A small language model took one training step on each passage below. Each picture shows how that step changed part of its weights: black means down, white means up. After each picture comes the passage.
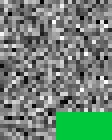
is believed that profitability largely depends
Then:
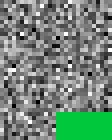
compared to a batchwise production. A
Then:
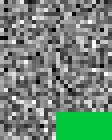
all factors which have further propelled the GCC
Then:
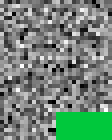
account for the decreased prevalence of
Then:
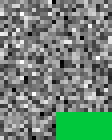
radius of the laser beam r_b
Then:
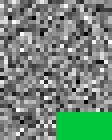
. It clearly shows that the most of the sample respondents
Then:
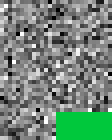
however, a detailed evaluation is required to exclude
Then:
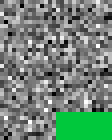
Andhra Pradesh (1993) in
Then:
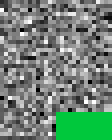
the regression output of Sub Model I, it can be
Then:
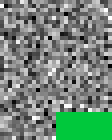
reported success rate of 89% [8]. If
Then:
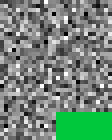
pathogens and related risks. 6.
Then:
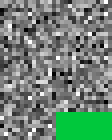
Statistical Analysis System (SAS) package
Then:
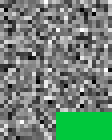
the simulation model, and the reason of the error between
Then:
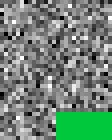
practices, such as mixed cropping and
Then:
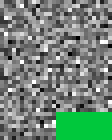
and 38 from wells. Mould species were
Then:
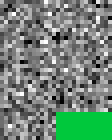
of the encryption algorithm. Similarly,
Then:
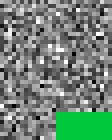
profits over society's long term benefits (Jones et
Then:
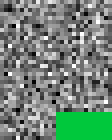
literary journal "Logos", 3
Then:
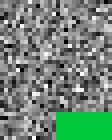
of Benin. - Aghenta,
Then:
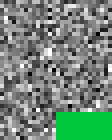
significantly increased prevalence rates of IGT and
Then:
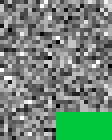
carved and later renovated to that of a
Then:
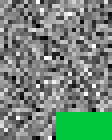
discipline-based project teams working on the same
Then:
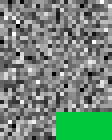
62.2% of respondents living in urban
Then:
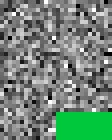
of energy is required in moving them. These
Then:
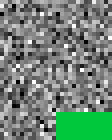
assumption [23], which is not valid for row
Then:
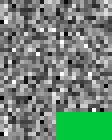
statement, so that most did not have economic resources problems
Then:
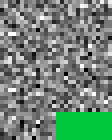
Meyer and B.L. Turner
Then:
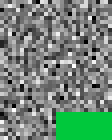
education. These findings underscore the need for policies
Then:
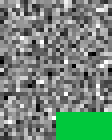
the satisfaction level Educational Qualification and Level
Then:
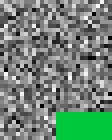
Sciences Pvt Limited,
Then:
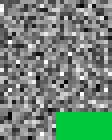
felt to be safe. Side effects include
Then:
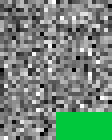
would yield to 100%, as the method adapted is
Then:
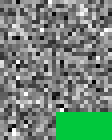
find out: - What metrics need to be developed
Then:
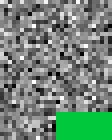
Blasius formula, and at
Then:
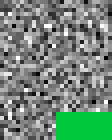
out that security administrators commit a variety of
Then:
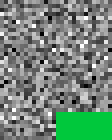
G) Oecobius teliger O.
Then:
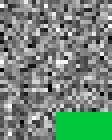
various platforms [6]. Transpilers commonly employ
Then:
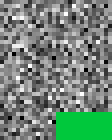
and pastoral care, many organisations did their
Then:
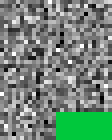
the next chapter we will show the influence of
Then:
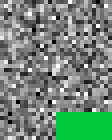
Workshop Agreement (CWA),
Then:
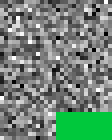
0 (when the segment tends to
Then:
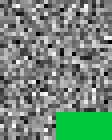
R : **R**esources D :
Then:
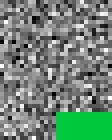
driven instability followed by a convective flow
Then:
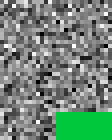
c) Table 3: matrix of functional capacities
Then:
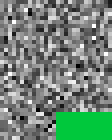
communication and dissemination of EU projects
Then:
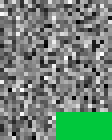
The cooperative helps market the production of
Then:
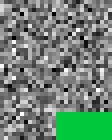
were also significantly higher in the low AFI group
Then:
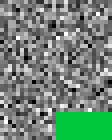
surrounding himself with other
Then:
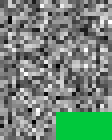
have been made: interviews were performed by
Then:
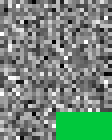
fine features of most parts while maintaining computational
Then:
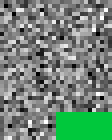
in our community (eg. Honoring traditions such
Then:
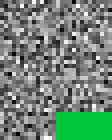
collected prior to drug administration. Approximately
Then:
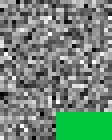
form - CERL field 792 - Family
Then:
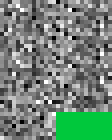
mega project that is notable with regards to
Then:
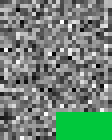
fever and other symptoms described in Table 1,
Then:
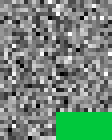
which technology used) - Settings of
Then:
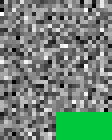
accelerometer mounted on the
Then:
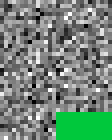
of these patients belong to the elderly age
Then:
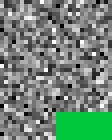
The regression of grain yield on percent of leaf
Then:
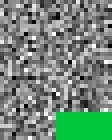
reactor addition and CO₂ content reduction at the
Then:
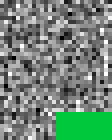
of upbringing of the younger generation as
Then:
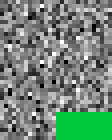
possibly to declare as winners all
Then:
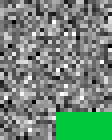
α -tocopherol. *J
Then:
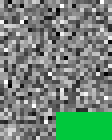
a simulationist. This gives the building designer
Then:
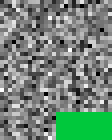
This study applies the key concepts of Disability
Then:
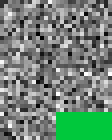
*Over the past decade, a large and
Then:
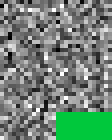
of interest to declare that are relevant to the content
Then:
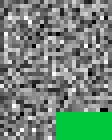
R&D are in the countries, where the case
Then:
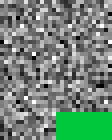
Lee et al.; CMOS,
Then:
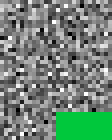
practical advice regarding our *ontological commitments*
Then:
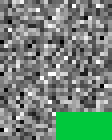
models of animal populations) nor purely social
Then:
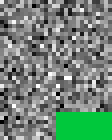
infrastructures and supply are the main development and evaluation of strategies
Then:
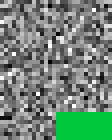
capable of learning, changing, innovating and providing
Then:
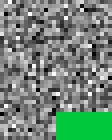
in geometrically confined water bodies such
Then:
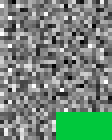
in *Proceedings of the Third
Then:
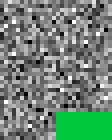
nonrice crops were not available from local
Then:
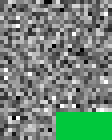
by soaking small pieces of
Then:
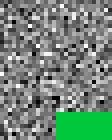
(Hek-293) Amino Asit
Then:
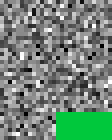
part, limited by distance uncertainties) just 17 had
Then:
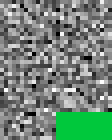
Noda², K. Goda² and
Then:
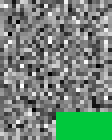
and how the project intends to progress as it enters
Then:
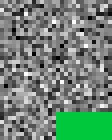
It was then poured on crushed ice
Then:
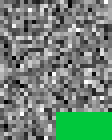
researcher has done a lot of studies as
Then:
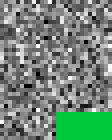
and attitude of pharmacy students towards
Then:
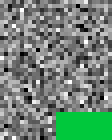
0.001 Bank Stabilization
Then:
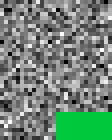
processing of horse and cow manure waste into
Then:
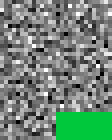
1) level of economic activity of population (Y), defined
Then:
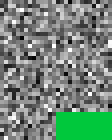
the sacrifices of those who built our
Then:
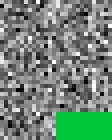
concerns [1]. To address these challenges, DNN
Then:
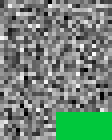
aim of this work was to experimentally study electrical properties
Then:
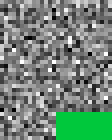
and current states. Dixon and London
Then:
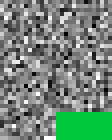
the quality of the article. Conflict of interest
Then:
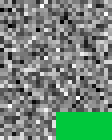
hydrocele. Inflammation of the
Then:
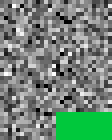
skin problems.^[4,5] It has
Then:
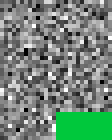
play a role, as Spanish climate systems can
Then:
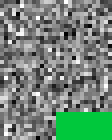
yellow line; edge of iris outlined
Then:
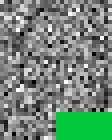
nanostitched specimens. Figure 5:
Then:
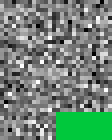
the same application of BART in classification using different
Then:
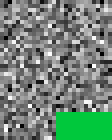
of random variable; $c^2 =
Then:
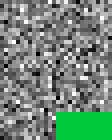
coordinates the entire constellation and performs the
